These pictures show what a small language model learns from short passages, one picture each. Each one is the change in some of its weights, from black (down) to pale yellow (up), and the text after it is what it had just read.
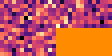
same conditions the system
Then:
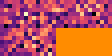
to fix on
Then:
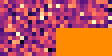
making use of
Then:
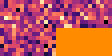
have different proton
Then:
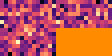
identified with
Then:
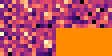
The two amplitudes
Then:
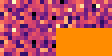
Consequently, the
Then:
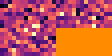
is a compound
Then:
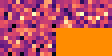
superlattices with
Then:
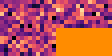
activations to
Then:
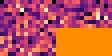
of compatible
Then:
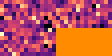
large. In the
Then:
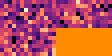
which devolves
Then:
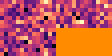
approach, however,
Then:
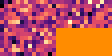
\abstract{ We
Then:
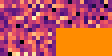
Distance and
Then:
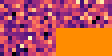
results on simulated
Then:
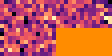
Q \times
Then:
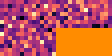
The following proposition
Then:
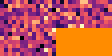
for each relation
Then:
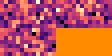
able to obtain
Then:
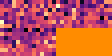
equation model closely
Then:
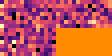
examples regarding
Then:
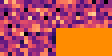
will overlap
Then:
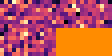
concept of the
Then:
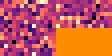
began in
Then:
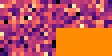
One of the most
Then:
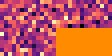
his way,
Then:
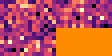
this $\beta$
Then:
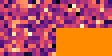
a natural way of
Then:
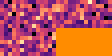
be chosen to be
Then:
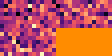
is as above,
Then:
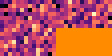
is contained in
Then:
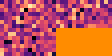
tiling space
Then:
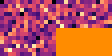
of the production
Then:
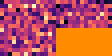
if they are
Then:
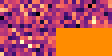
to building
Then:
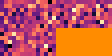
directly by email
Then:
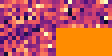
This process is far
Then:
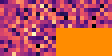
it is not a
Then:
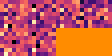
resticted to
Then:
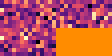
have access to
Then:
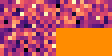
N \hat
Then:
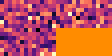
prove this, note
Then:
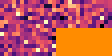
conclude by making
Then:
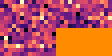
only 2 out of
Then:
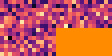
trivial central
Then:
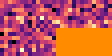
less bright
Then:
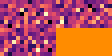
and conjectures
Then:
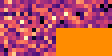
point at which a
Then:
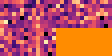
an identification,
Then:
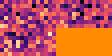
also introduce related classes
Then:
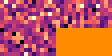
existence of the
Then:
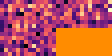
and $[\langle
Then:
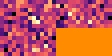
support for both the
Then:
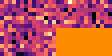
present paper we study
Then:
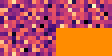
vertical dashed
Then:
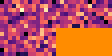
list of data
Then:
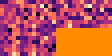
it has a strong
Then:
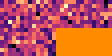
that the imaging
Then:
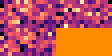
\pi \to
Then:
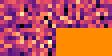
study demonstrates an
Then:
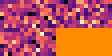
enables the
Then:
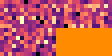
scalar field and
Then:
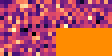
the result of density
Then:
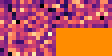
an infinite contribution and
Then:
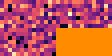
therefore there are three
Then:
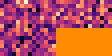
modulo the
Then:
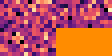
in terms of
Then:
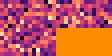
these heuristic
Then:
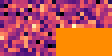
is isomorphic to
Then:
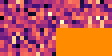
integration of spatial
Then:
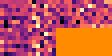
a conjunction
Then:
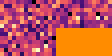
natural scale for black
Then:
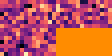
error for PDF
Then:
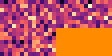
its time independent
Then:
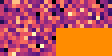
we must act
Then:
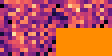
by diamond
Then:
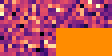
one tries to
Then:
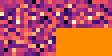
viewed as a
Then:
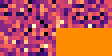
is skew
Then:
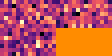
and gravitational
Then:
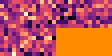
different CM
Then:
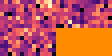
model with respect to
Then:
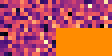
are convex;
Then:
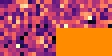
the coboundary
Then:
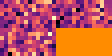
in range and 18
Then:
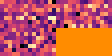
unit vectors and their
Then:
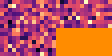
as matchgate
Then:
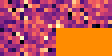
differentials of
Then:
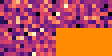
we express this
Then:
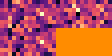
conjugate of
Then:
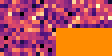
T}$, corresponding to
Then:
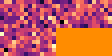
enter this
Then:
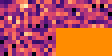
the case when
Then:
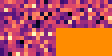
emission line, and
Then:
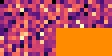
of the angular
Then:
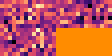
This structure leads to
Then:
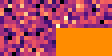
exclude the
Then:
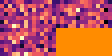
or all of them
